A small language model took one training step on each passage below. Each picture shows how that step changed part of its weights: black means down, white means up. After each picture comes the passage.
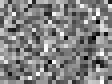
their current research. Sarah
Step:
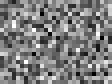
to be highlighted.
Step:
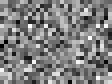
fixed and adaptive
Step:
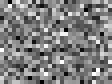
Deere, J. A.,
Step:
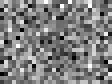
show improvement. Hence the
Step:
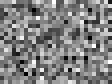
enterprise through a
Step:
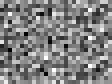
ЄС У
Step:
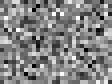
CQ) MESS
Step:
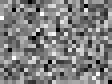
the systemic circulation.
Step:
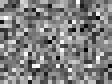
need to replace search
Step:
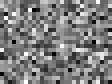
well penetrated 2
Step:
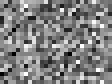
changing parameters of our design can
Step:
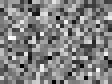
ter Braak,
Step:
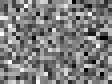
significant immunological changes in
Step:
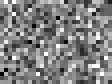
with my preference and
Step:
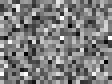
of control. Resilience is
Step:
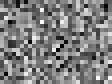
heads to gather
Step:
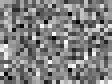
degree in business
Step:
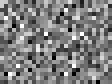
of participants and improving the quality
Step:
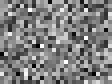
the known "A"
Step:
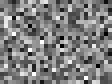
not covered by the
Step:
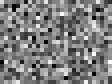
information selected in the previous
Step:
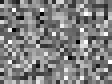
most common formats in
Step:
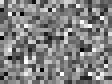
building Structures –
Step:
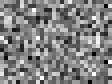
transitions. This period is
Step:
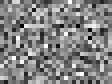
FFT Algorithm is
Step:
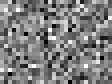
controlled randomized
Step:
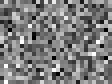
a piano score and
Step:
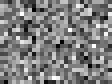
stole the body and
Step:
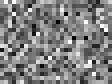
with the youth of developed
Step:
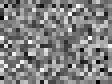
canis* is the most common
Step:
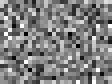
of interest in a solution for
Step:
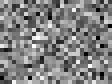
placement transducers
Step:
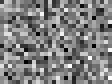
And Characterization
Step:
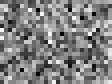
systemic or ocular
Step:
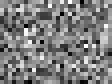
and procedural frameworks and
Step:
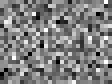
orientation and previous
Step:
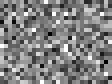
when hydrogenated.
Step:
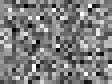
categorized into essential
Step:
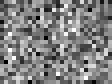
Kantipur National
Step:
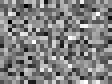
Anand have attempted
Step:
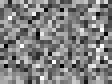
addressing gender
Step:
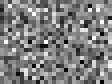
The study aimed to know
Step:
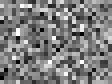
approval and consent to
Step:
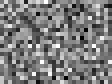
conducted, further integrating
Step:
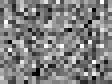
creation of parallel
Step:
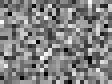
court of Appeal
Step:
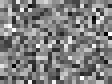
between the groups. Group
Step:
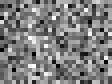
in Fig. 12. The
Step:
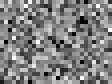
people do try to and a
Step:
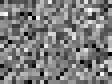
12 % was found to be the
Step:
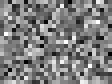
a linear static analysis to
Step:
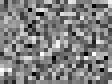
mother tongue in the
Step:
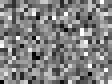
expected avoidable costs
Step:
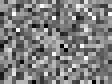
For example, Ronzon
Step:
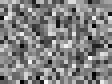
(Desforges &
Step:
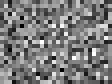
now being included in
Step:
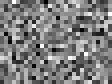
El Naschie,
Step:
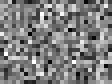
-th random number.
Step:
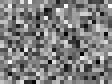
3 to open new file.
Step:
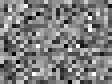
growth, progression, and
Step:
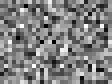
visualize the adaptive
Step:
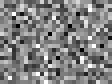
is also rising. With
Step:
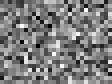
the various oils were
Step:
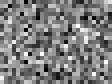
seed oil and 3
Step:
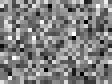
retrieval of data.
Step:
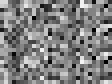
reading only reading only
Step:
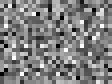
text annotation and word
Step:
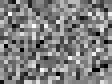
Sport Public authorities
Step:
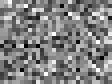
years before Malaysia
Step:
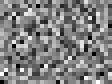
as is known, an
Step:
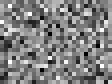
ornamentation. The
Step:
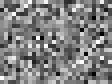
helps create job
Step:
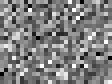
the severity and intensity of
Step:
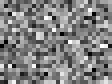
personal and moral
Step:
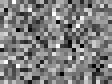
(RL-S) of
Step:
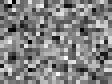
detailed explanation of
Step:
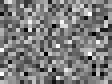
secondary exposure phase
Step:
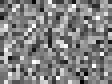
earthquake ground
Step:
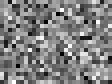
a member suffers
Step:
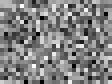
in India is that a
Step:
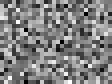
renal cortex and its
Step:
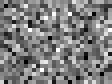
disorder, conflicts
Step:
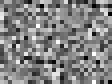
instruction instructional model in
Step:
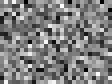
and the principles
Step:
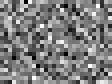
resistance). A large class
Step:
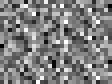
article explores how
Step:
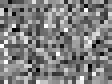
the both side portions
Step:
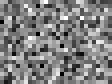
only as an enabler
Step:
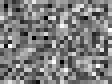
development to stay updated
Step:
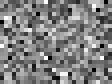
notion of the device
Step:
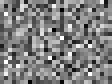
equation, the solution is then
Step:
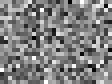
students. Tutoring
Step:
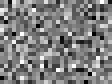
can be found that there exists
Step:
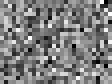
fostered by European
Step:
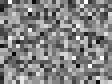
direct correlation between its
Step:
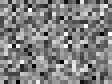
the fangs are not
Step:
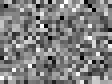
both sex-biased
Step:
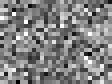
phenomenon has been
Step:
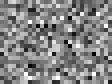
N, Balzer
